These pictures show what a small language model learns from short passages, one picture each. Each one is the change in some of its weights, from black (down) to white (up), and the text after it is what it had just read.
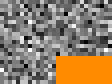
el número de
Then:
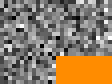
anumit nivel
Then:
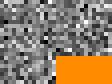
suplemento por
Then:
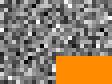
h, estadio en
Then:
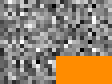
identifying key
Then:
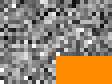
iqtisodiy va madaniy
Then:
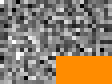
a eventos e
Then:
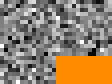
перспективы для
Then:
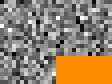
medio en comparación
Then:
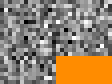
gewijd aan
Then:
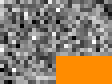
+ relation of
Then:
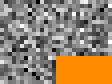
Queremos te
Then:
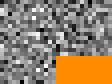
граждан и
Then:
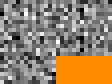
taxonomie des
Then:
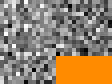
la fermeté
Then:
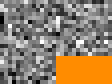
де переклад має
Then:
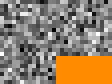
образования и
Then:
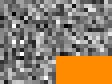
атаки на*
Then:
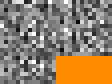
organisaties die
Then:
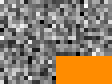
di Laurea.
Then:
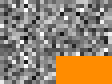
dengan penelitian
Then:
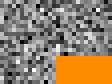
тракт можно
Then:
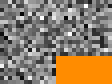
tojburg bilan
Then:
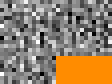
hogy az
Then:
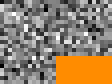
xonligi ichki
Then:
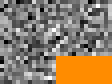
is overcome in
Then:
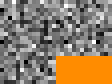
discussed, as
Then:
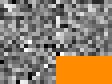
направления: -
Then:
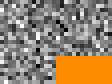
jihatlari bilan bu
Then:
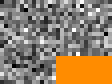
eyeliner una
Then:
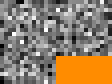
New York.
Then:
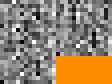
DK & GG;
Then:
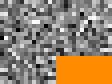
misma unidad
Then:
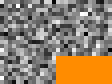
11. Frente
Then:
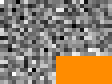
eventos relacionados
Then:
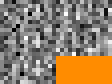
SBC ,
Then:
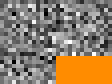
long time I
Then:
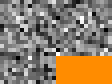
bahwa strategi
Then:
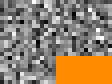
the content of 400
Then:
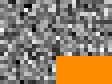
pela Constituição
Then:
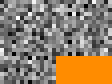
Std. Error
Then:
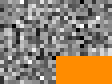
Holy Mass
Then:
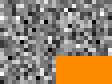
Loureiro da
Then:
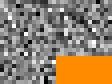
að taka
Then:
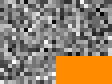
por mês,
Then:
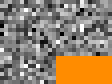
incrementando la
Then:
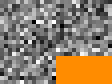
caracteriza por
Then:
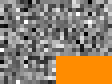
islerin óz
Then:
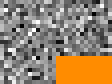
milliy moliyaviy
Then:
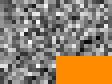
es el primero que
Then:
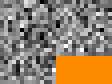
force given
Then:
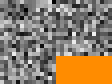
abordagem da
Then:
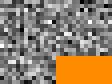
uchun ko'p
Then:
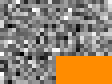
більше половини
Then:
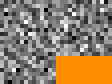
autor. ⁴
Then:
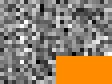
la mobilisation
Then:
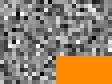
заявляє про
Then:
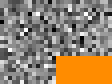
effet ;
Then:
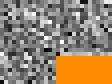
sohasida bir
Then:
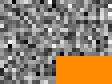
Estas teorías
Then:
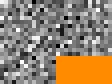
mediação cultural:
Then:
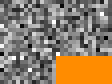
forclusion est
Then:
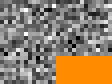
merita să fie
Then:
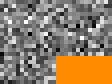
stalinien à y
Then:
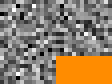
umr haqidagi
